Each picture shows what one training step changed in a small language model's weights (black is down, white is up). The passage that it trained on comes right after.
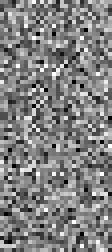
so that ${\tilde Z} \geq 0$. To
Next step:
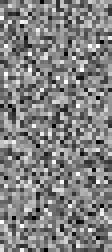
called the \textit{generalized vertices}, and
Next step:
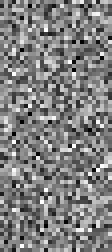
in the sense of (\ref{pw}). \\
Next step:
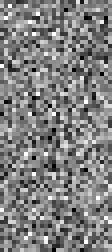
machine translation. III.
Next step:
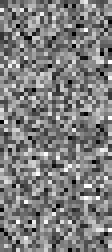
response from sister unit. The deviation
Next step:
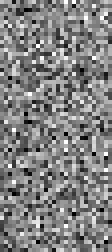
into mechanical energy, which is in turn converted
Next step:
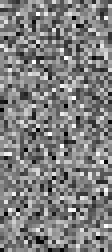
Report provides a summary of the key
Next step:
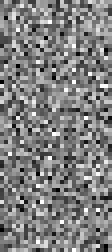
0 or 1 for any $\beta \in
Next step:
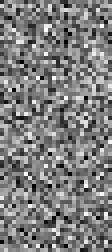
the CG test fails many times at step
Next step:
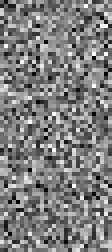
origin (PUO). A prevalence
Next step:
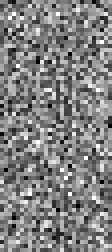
added-back (prolonged) to
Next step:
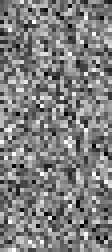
by the founder of Mobileye
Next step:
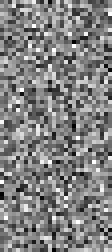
5° steps. Then we determined the angle at
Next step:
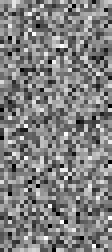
competition of weapon and power.
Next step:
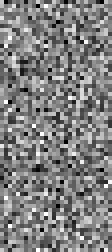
the definition of the Burau representation and Fox
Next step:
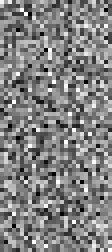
al.* [23] proposed a hybrid
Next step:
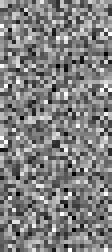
данни за
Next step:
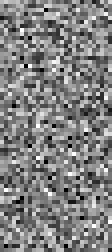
responded to the questionnaire were
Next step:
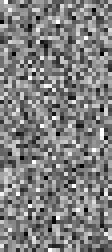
at different concentrations and at 25° ($\lambda
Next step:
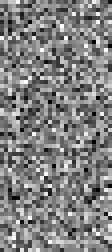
to the latter using the user profile and
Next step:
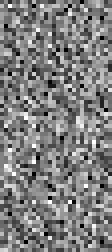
a complaint of infertility after 3
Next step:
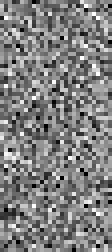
$Aut(d/\sim) \approx
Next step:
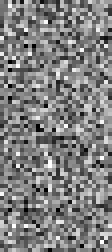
ecosystem has a steep learning curve, which
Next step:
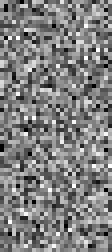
reliability. Intercoder
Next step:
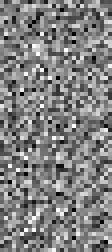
processes revealed major criticalities.
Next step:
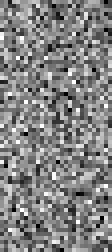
cartesian 2-functor between the underlying
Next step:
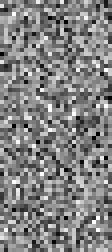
of Real Interest Rate in India
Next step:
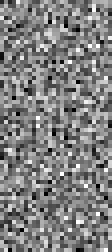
\textbf{w}(\xi,\tau) d
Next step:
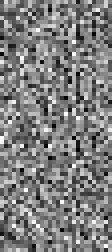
University, New Haven, CT
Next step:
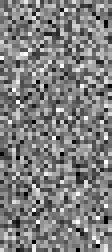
to evaluate the initial term $\omega(0)$
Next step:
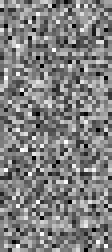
all over Europe, representing the broadest
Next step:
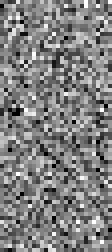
may be attributed to the less basic nature of
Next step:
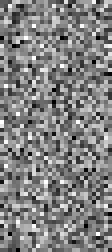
$V$ be a finite dimensional right vector space
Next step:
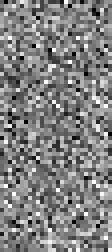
$\Chi_{\V_s}$ spanned
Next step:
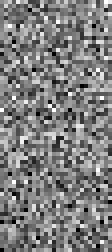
trained in free-viewing attention to
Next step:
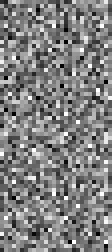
(V\setminus V_i))$, a
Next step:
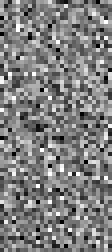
Since each object in $\ck$ is a fibrant
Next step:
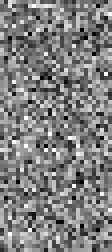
their discontent about the educational state of the
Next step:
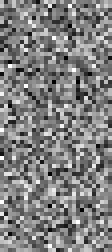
inclusive approach to this MoU,
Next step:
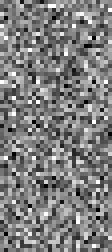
s} \qquad \mbox{if}~~ C
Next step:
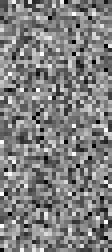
Barcelona, Spain,
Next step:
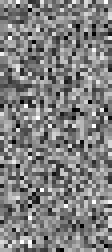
special attention from the government and society
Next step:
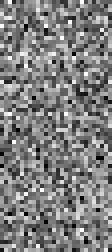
back to Lyapunov, when he studied
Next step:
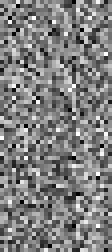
KM} hold if we replace the
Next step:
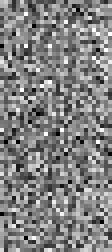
medium (ICM) can induce star
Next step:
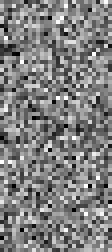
store, process, transmit, convert and
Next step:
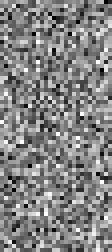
with an action by differential operators (cf.\
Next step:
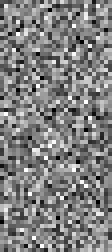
the solutions of (1), one may generate integer
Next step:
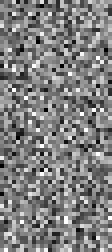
follows immediately from \eqref{load}. One
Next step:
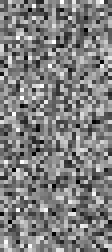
proves this result. The highest value of
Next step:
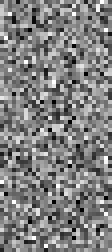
of visual cryptography.
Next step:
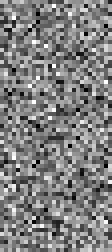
dimensionality in which a large scale feature space generates
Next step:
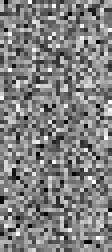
that all the values of $F$ has the argument
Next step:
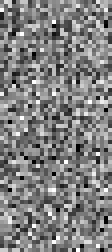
be an open ball in $C(\Omega)$,
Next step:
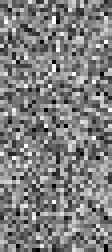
of scalar extension $H = A\sharp
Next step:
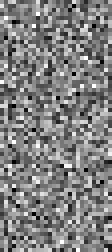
using affine disturbance feedback control
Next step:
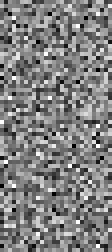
that for any sequence ${x}$ from the set
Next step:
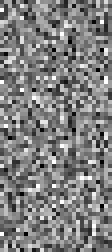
a subgroup of order 1$\,$536 of the
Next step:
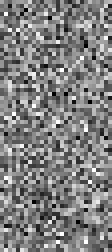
second member of the inequality tends to zero almost
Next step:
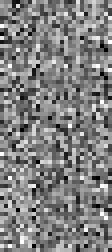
such as Australia and BC, among
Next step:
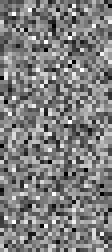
(\ref{e1thco}), this proves
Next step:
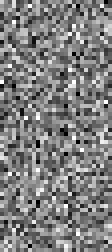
every quasi-Frobenius Lie
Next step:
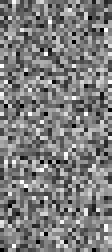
reformulate the problem by linearizing the
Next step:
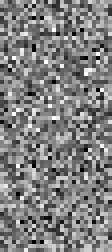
only related to the implementation of floating exchange
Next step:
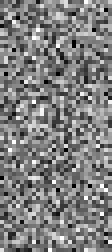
have the real optimizer?becasue
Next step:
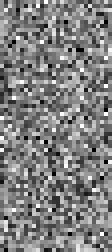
Assumption \ref{asmp:sub},
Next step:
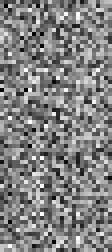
on age, gender, and education level.
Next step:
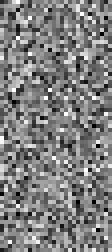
K., & Macmanes, M.
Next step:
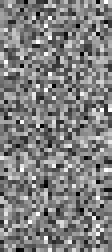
considered one of the efforts to English teaching
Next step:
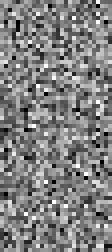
or to 1 as $n\to \infty$.
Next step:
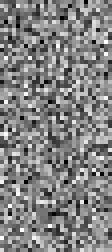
a~unique normal abelian subgroup $K$
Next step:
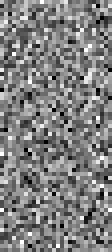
(2014). Portraits of
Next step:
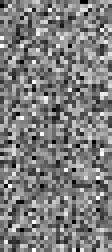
be derived by a standard way. Further discussion
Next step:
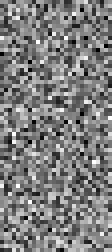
in absorbance indicates increase in
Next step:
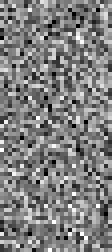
of the gamma camera was measured
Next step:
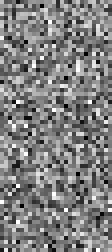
al in their study in patients with stone size from
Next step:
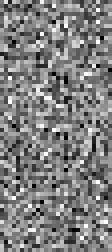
A)^{-1}. \end{equation} Note that
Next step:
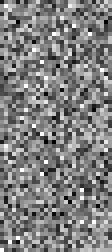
the join $J_1 * \dots *
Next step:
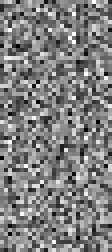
and pulley speed Let the diameter
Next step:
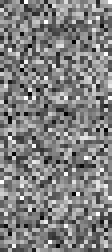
physical activity) was identified as the fourth leading
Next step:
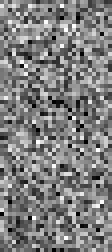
many fields, including automated control of home
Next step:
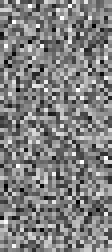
destabilization of the colloid,
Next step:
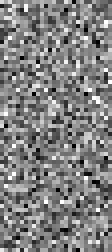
spans $\mathcal{C}_T$, there
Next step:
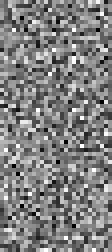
$\elt (B)$ and rearranging
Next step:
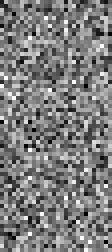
Paris. MacLaurin, C.
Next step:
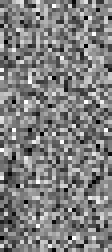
(2002). Guidelines for
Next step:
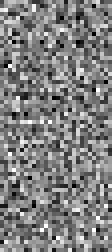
teachers in public universities in Ondo
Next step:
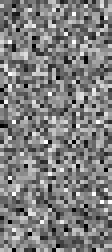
of this crystal structure is captured very
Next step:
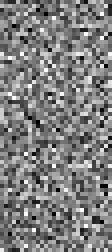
method begins shortly after planting the
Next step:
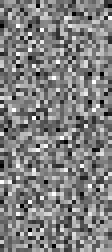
at most two prime factors. By applying Theorem
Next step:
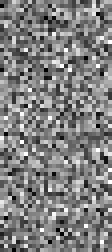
in the participation of all the age groups,
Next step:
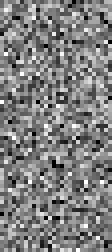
and all persons. However, the text in
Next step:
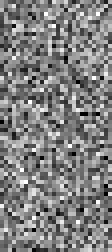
lightweight materials, redesigning existing
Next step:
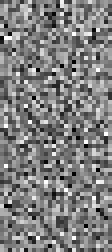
the "method of moments."
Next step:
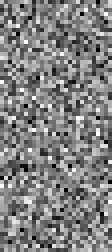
the inlet velocity is calculated as:
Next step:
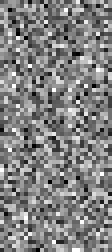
sequence so that we can get a CLT for
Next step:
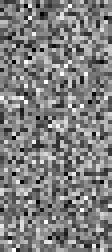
known that the isomorphism problem for double--loop
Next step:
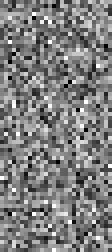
also unimodular. Under the condition that
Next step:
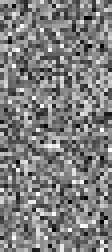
the statistical analysis, specifically all calculations
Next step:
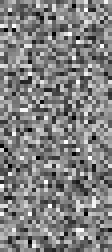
to channel extra investment sources into
